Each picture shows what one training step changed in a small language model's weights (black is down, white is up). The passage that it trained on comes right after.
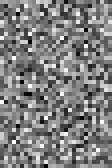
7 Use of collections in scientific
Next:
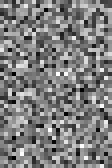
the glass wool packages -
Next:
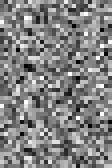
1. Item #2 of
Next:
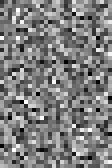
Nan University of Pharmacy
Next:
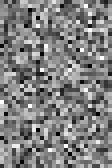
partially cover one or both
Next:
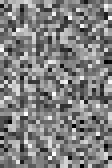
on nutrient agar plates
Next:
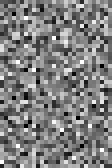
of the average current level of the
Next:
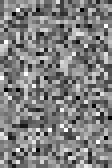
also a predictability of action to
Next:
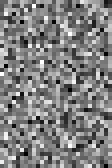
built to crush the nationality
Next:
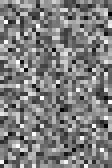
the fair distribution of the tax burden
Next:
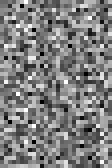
Professors and faculty members from the
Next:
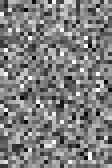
expression data could be used to model
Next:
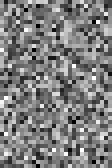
the same metal coordination geometry.
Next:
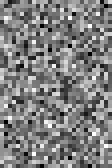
in understanding the conditions under which attitudes
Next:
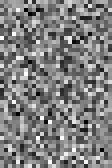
levels of developed countries. Artificial
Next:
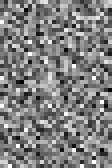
the box and subsequent measurement. The
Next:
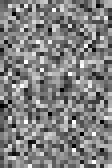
the implementation of various activities individually
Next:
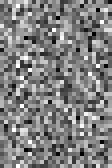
Final Review and editing of
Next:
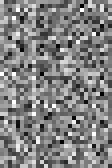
received by a child from its parents
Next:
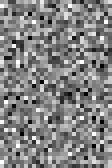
emerge among the members of a
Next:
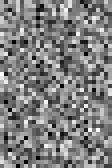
mixed samples to generate heat under an
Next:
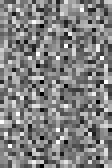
plan appropriate social distancing policies that
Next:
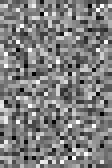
indica*) In Controlling
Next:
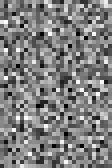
sensor signal in real time and at
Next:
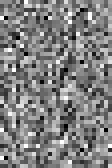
indicates students were about 86%
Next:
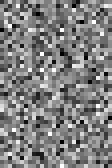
(GI) tract. The time
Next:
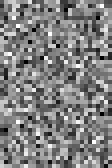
and stylohyal
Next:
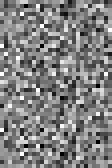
body has been considered as a
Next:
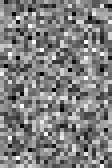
we describe with more detail the
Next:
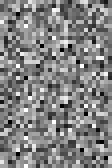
of individual active contracts has increased
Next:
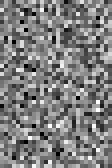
Protection JCA Joint
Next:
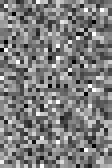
Nigeria based on the natural occurrence records
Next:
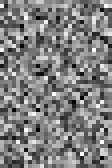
requirements. Add the required volume of
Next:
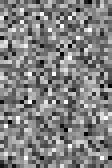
contains an air-flow sensor.
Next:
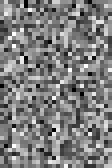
areas, Social sustainability, User
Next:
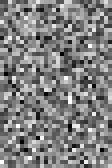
knowledge, free use of it in
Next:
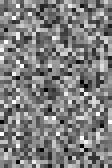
the prevailing soil and climate
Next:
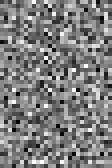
Temirova Shakhlo
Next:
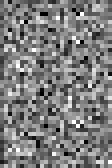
compatibility, perceived usefulness,
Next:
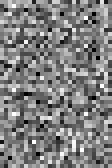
future produced 5 key factors (Figure
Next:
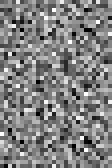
the interfacial tension
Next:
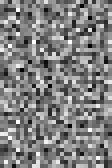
whey types, the following basic
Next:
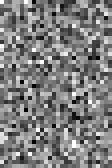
economic growth and no industries to absorb
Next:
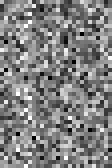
medical and rehabilitation professionals is directly
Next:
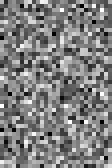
dependence of the first two direct
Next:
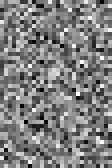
Parity Quantum Computing
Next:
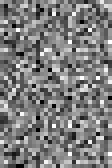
dust level, temperature, relative
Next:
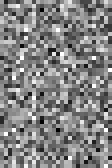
and the school as an institution play
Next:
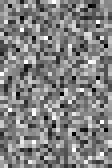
me in detail. 10. How
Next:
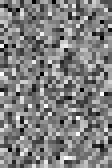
is smaller than a 1%,
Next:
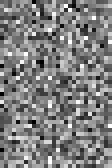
focal arm movements, and
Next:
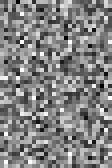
advantages, as it makes the writing
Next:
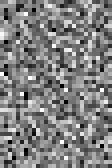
presents characteristic scanning electron microscope
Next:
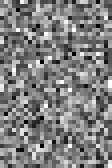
surface turbulent heat fluxes
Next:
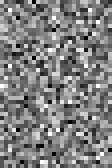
allowing continuous human population growth. Even
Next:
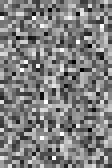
Sciences & Sports*,
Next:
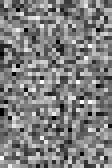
Swaraga, L.
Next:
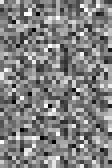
the carboxyl and phenolic
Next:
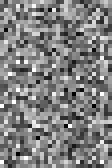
as support in the management of the
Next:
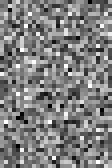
factor Xa/thrombin
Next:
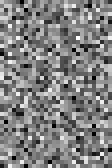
her Ph.D. thesis
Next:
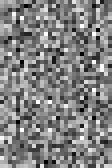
with complicated appendicitis
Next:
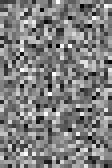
all communication between applications requires cooperation that
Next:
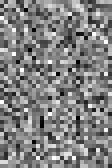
A purposive sampling technique was used
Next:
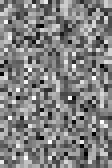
physics about the interaction of elements
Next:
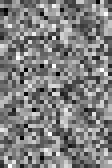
and satisfaction. Corporate sector
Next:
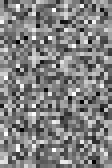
by the geographical location of the
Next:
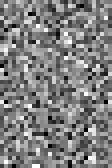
different types of Continuous Assessment can
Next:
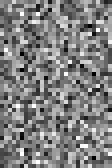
tailored brand loyalty schemes
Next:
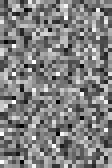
and bottom of the panel in the
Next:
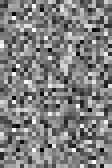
and implementation of the EU's Western
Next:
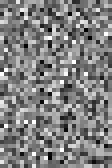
is a significant influence between the
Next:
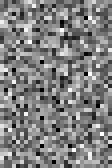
to claim proper and better treatment in
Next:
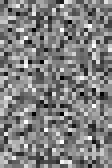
on the test set implies that
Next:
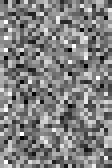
classification in addition to object detection.
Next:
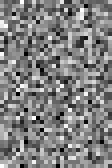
children aged 10 to 11 years being
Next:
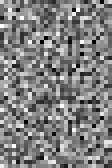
Brazilian Continental
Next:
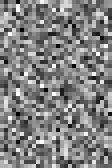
the computer. As a more recent
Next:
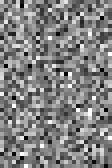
which business establish between legally
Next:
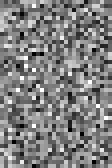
to know how the present understanding of
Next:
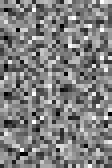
an initial step, we defined the
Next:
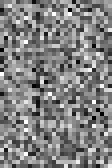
Transport Properties Further,
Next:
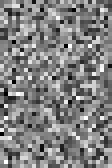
When they received the alert message
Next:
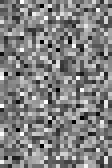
study also explores the influence of
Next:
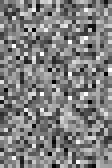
schools, construction site offices,
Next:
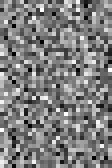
Years: New Methods for
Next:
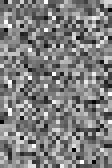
techniques.[9] The structure
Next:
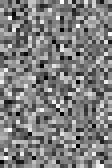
that even uncompressed fibres
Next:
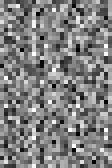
controls or the general population.
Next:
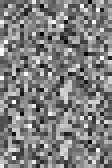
for comparison of present and previous work
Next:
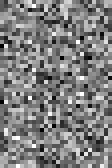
and ensure that ontologies and
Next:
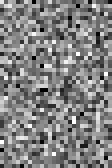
because they are cheaper and
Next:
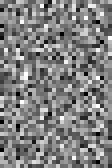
investigation. Understanding how these factors
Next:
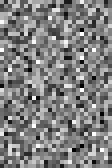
of both the experimental groups (A
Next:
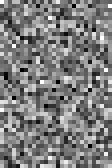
present with milky white gross
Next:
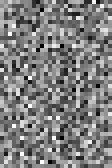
infiltration is modelled according
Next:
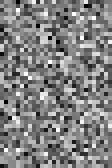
Hastie Bane,
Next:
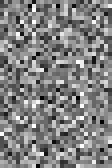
the example of the authors' educational
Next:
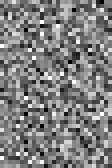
Scholars: Multidimensional Research
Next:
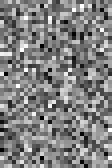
disturbances of intestinal function were
